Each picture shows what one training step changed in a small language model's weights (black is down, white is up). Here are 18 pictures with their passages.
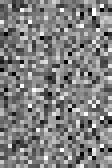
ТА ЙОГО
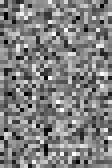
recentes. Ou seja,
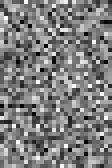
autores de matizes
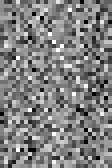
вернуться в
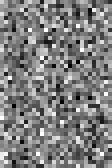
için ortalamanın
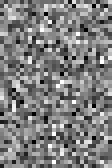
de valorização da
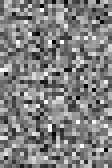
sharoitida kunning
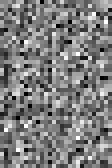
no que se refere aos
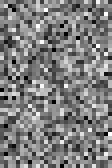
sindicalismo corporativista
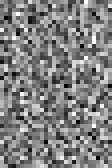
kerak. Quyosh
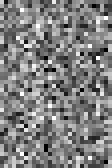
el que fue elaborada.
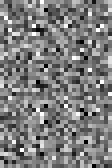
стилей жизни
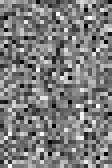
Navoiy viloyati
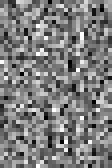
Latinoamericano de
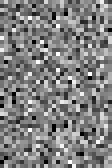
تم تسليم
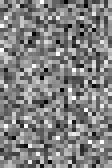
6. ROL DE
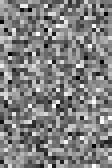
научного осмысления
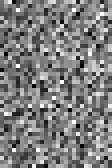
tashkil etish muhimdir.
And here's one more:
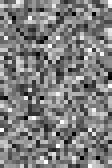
мотиву того, что
